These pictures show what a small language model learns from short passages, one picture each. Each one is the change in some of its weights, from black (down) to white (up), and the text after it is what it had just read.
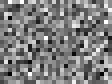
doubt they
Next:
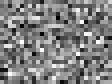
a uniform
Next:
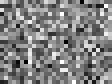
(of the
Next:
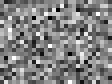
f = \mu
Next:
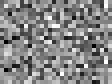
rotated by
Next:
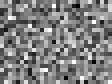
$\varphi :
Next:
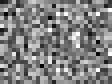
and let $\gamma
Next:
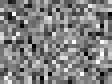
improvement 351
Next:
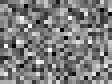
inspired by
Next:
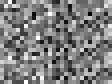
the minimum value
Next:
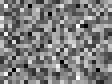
process can be used
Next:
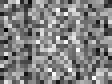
to prove that
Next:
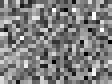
in degree
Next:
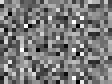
general case.
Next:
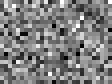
an anticipated
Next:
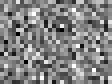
of the simplex
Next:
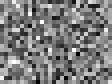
the output sections
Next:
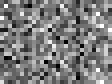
can see that
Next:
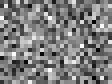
planning what many
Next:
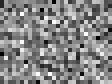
va amalga
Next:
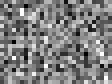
will have a
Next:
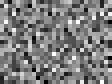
indices. The
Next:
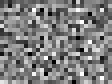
desde tener
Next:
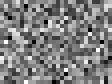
performed following the
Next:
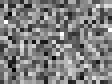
factors. Therefore,
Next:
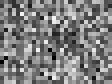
задач в
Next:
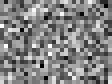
to all who call
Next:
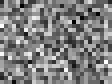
in any of the
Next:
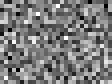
movements via
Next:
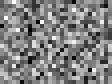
attention to
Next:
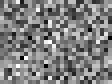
the physical
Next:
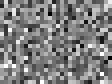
em promover
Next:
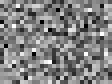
K$ is equal
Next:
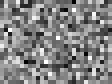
in handling an
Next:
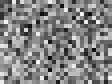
with chess
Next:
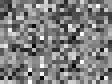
\in (S
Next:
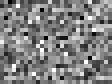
de datos para
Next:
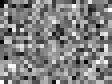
because it has a
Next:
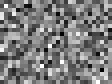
temperature at
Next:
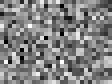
fins than in
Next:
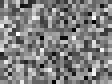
in which information may
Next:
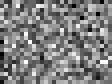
tiempo de
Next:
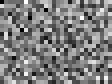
connected components,
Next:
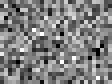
new steps
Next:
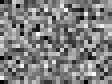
arrive at
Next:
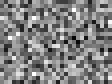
with a de
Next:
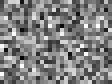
to cover the
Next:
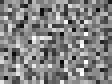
by a path of
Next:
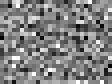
años de
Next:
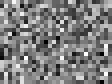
is satisfied.
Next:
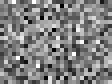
the fifth
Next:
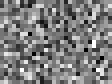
in Fig.
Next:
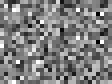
nationalism is
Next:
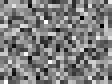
the result follows.
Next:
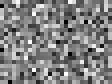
sido su
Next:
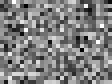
a redrawing
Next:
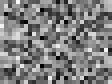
the above reference
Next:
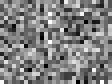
century of
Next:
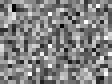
and notification
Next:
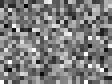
von St.
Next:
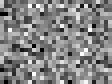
\bi \item
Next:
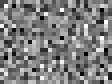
which are highly
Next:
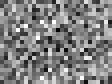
the mortality
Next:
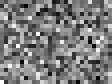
this has led
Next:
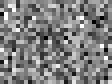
decomposed by
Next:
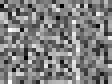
data to a
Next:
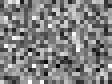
to treat or
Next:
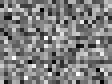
do artigo
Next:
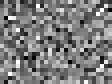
the equitable
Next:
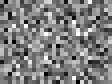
case we can also
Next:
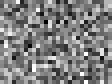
the dual operator of
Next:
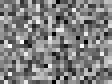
the following metric on
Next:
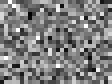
the pullback
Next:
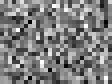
the DRAM
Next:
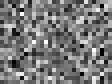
росту и
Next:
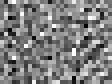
peaks in
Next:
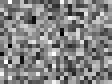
folk performance
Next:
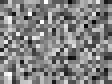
kernel is
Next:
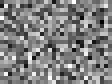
look at the
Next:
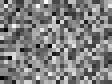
We remark that
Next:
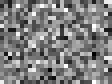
sistema de
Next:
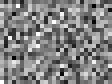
en date du
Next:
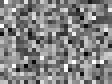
é apenas
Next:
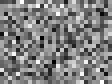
information updates
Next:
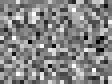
of a lot
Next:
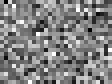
game with a
